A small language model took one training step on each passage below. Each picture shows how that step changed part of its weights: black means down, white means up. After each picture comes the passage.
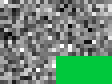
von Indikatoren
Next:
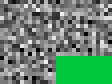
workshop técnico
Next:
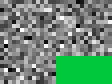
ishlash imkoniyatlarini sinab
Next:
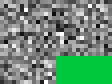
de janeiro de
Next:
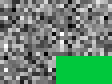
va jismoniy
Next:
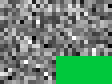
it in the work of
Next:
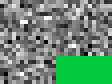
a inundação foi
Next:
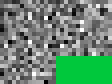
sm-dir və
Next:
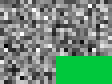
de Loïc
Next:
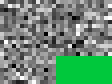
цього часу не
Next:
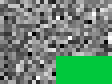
перелік податків та
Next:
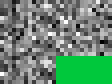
maydonchaga suv
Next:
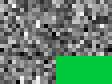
N. “Alisher
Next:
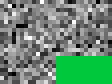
denominamos de Educação
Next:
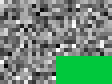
innerhalb dieses
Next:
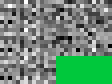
журналіста як
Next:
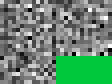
подобного типа.
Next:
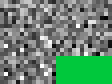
no ha sido utilizada para
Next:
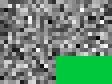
química de los
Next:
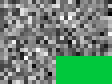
es rápidamente
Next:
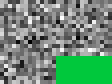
ejemplo, representar la
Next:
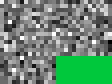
donos dos meios de
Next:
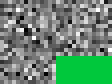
относительно центра
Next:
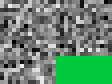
بين درجات
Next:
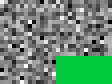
Metaphysics Research
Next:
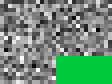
основні напрями
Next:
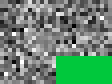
moddasini bir vaqtda
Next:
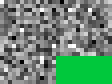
в молекуле
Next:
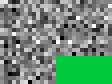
der Natur. Das
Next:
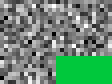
la costumbre
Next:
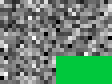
bo'lib xizmat qiladi.
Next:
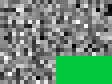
*“yo hice un
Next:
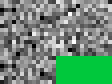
sharoitida masofa hamda
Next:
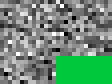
de suyo en todo
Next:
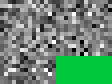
titânio na sua
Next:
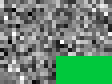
minimizar os problemas
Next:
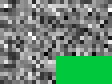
g'oyasi bu
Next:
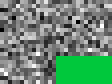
qizi, Hafizova
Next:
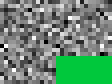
подробно рассматривается
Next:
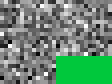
e o trânsito
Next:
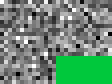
yoga du rire*.
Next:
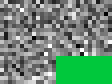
legislação que, de
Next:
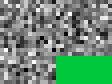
desenvolvido, o
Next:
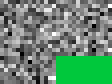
асос бўлиб хизмат
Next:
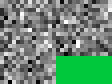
- Lucardie
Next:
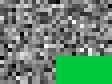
ориентирована на
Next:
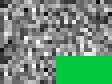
Particular attention
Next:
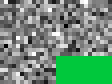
sens opposés, la
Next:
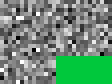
asosida axborot-kognitiv
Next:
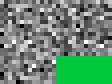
Макбет в
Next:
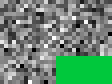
высшего педагогического
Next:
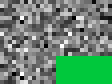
and Planning A*.
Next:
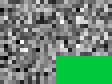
madaniy va tarixiy markazlarida
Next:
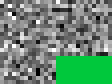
tashabbusi doirasida
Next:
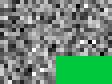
va ta'lim berish,
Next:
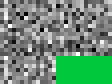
rağmen Belgrad
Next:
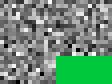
de Gurupi
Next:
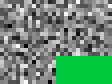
a previous
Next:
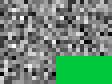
va xaridorlarning
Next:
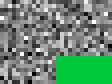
kelajakda ularning mustaqil
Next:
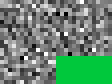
o caso de pequenas
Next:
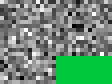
проходити адаптацію
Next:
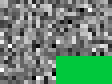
in the development of digital technologies
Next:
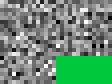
introducción de nuevas
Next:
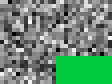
describe student
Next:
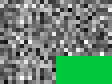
organizador). **O ensino
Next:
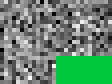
State University of Civil
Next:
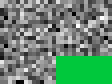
- коммерческой,
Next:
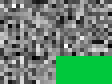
types of decoding
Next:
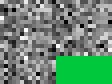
є підвищення ефективності
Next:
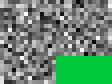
A. Prevalence of
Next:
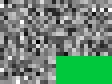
abgedeckt werden
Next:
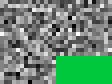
влияние климатических и
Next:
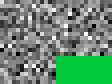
o'zaro tajriba va
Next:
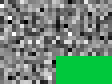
bspw. die
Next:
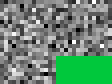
oldini olish, oila
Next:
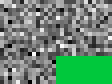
ikan yang terikat
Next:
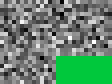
— склонности
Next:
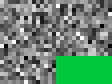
intersection of economic and
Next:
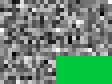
ahamiyatini tushunib,
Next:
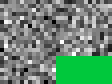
ruhiy jarayonlar
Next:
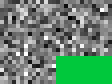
Brad Hudson and
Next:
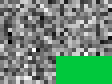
respeitar a alteridade
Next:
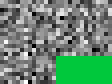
sohalarida muhandislik
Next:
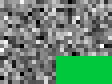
kadar keskin ve
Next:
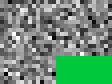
créer entre le
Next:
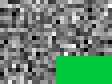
odraža v
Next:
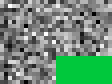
بلوک ،
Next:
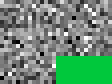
o'zaro kuchaytiruvchi
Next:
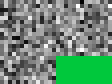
balki, umumjahon
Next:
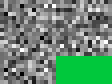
resurslarining tanqisligi
